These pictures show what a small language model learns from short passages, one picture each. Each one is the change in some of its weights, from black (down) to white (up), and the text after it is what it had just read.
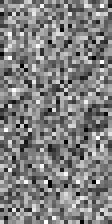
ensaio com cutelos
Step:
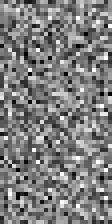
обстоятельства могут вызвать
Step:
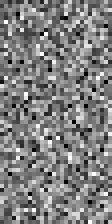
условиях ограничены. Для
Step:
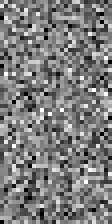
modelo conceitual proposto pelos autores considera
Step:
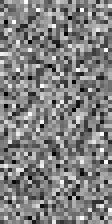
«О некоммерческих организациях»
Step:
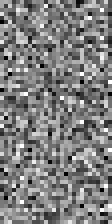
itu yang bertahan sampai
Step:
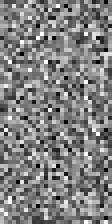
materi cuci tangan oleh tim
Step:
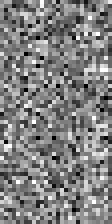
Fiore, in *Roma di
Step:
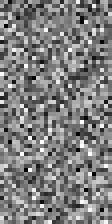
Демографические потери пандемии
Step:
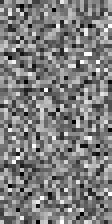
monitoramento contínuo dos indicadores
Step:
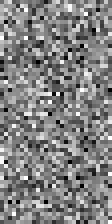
рождении ребенка
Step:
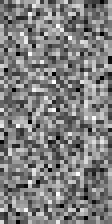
– Yevropa, Amerika va
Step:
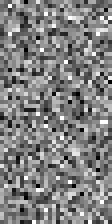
flowers in different phenological
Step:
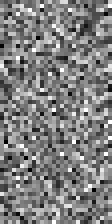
- moliya-bank,
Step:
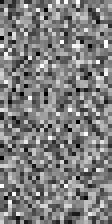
der Erkenntnisse aus den Interviews
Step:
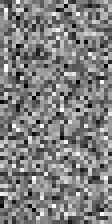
preschool children in headstart
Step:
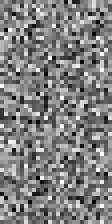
o‘smirlik yosh davridagi bolalarda
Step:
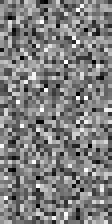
світу, то для історичного
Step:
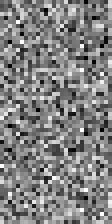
qanday raqamli savdo bitimi uchun
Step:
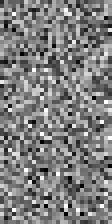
a importância na elaboração de um plano de
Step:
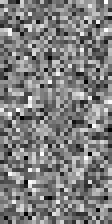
cinco dimensiones: (1)
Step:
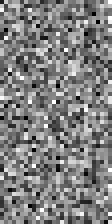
Emotion and Empathy in
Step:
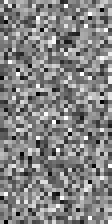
dukungan sosial orang tua
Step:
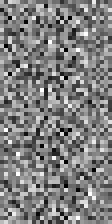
В.С. Вуйцик,
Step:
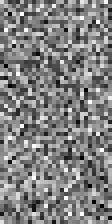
uma abordagem que adquiriu
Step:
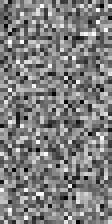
năm tại thành
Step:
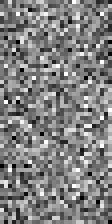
talaga ako. Ang tanging
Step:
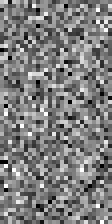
інститутів актуальними стають
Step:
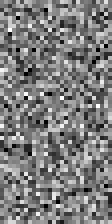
Arzon o‘rnatiladigan
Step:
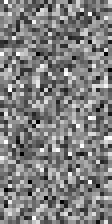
skizziert werden sollen: -
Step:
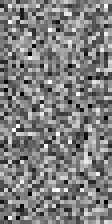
яъни содир этилган жиноятнинг
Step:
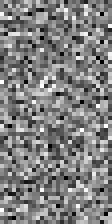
size on spectral
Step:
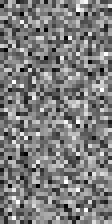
доир нуқталар устида
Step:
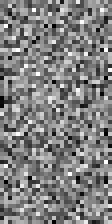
في القانون العام،
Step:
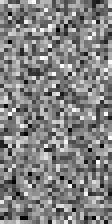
tasodifan kirib kelgan bu tur
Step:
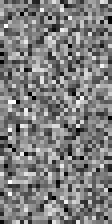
PE протез может приводить к
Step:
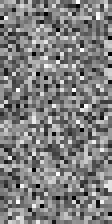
la NAC hasta un 85% de
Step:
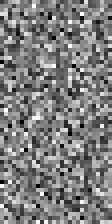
билан касалланган 50 бемор
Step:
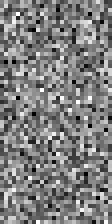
(60 °С) происходит
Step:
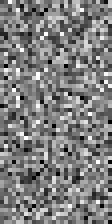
dados entre órgãos reguladores é um
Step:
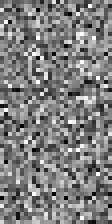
у детей, а навык
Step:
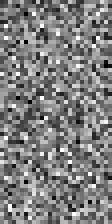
фаолиятнинг бирлигидир. Ушбу
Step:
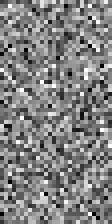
baik itu uang taruhan
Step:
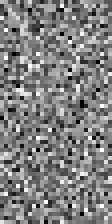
da subordinação norte-sul que
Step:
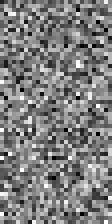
ha de cultivar, a fin de
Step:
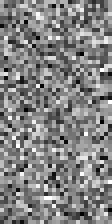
topik tentang anak rantau
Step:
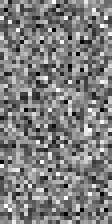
o Referencial Curricular do
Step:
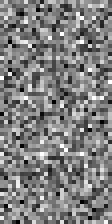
umani per trovare la risposta
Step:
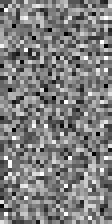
acabou por ser descrita por
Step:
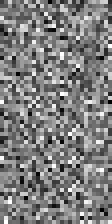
L.; FINLAYSON,
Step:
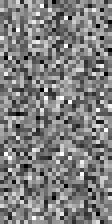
program, academic independence.
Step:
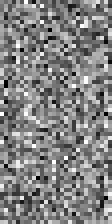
tushunarli, o'lchanadigan,
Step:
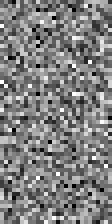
simples, as informações do texto com os
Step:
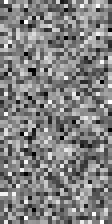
parema taalluqli bo'lgan
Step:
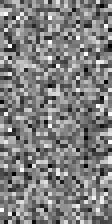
yana bir muammo transport
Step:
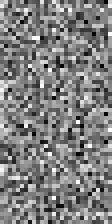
bir asosiy savol uchun alohida maqsadlar
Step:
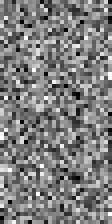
there? [Electronic
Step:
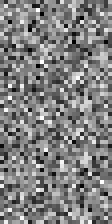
кислоти і в 5,8
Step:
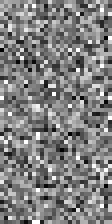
стоит начать трансформацию
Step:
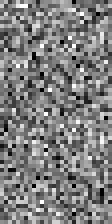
Dunyo miqyosida
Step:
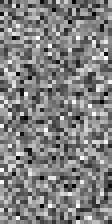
pas surprenant de voir ici
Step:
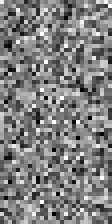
yosh bo'lib, ular 2 guruhga
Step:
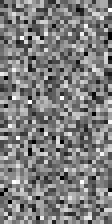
calidad de vida en actividades como lectura
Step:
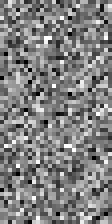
1. Закон Республики Узбекистан от
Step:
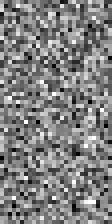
of this study is to analyze the
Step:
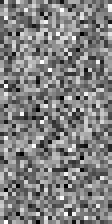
веб-сайтів відповідних
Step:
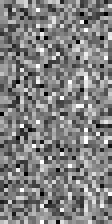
herhangi bir sorumluluk
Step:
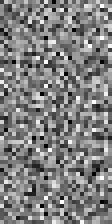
o'quvchilarida matnni tushunish va
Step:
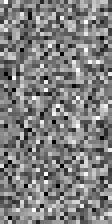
kishilariga o'zlarining katta
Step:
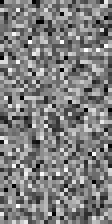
Artigos duplicados e aqueles que
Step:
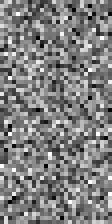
- в направленности на занятия
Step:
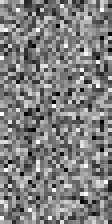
muhim vosita bo'lib xizmat qiladi.
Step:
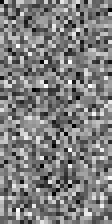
геометрических построений
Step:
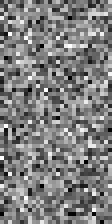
teores finais de 7,1
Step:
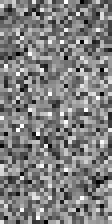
Bir kuni tanaffusda bolalar
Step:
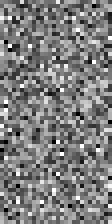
mediante el hacer yo la baja de
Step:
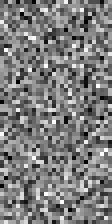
deutschsprachige Publikationen,
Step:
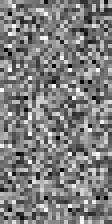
di accertamento dei fatti consentono
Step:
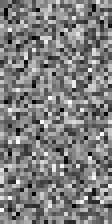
Consciente. Agenda 2030.
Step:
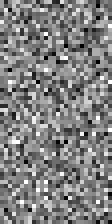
participação de 16 artistas do grupo
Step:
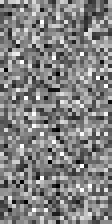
CEMENT. Central Asian
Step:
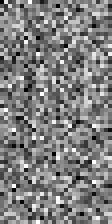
50 gestores coordinadores docentes de 17
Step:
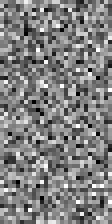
южных предгорьях. Эти
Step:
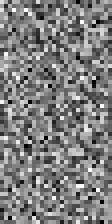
— збереження кадрового
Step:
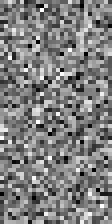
развития дистанционного банковского
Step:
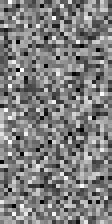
ПГМ вызывает изменение
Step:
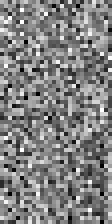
als onderdeel van Europese
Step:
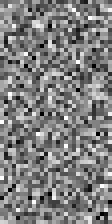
Я.Р. Анализ возможности
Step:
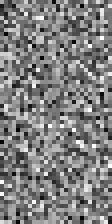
oʻzaro bogʻliq kompaniyalarning
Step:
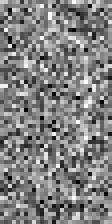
topishmoqlardan vosita sifatida foydalanish
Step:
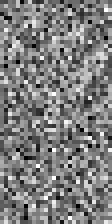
П. Фациони, Д.
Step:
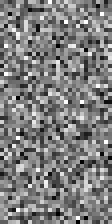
retablo y estaba colocada junto
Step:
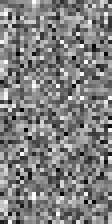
(NDVI, NDWI).
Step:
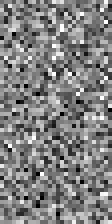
Primary Care; Humanization;
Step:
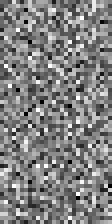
Под ред. Федина
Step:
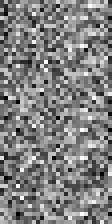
teoría de la probabilidad,
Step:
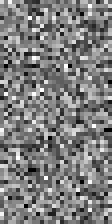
um funcionário do recolhimento de
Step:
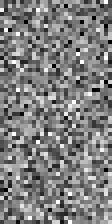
de requisitos legais, como a
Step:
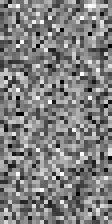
geral metabólica. Essas
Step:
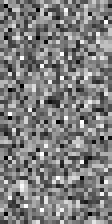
tashkil etish bo'yicha Prezidentimizning
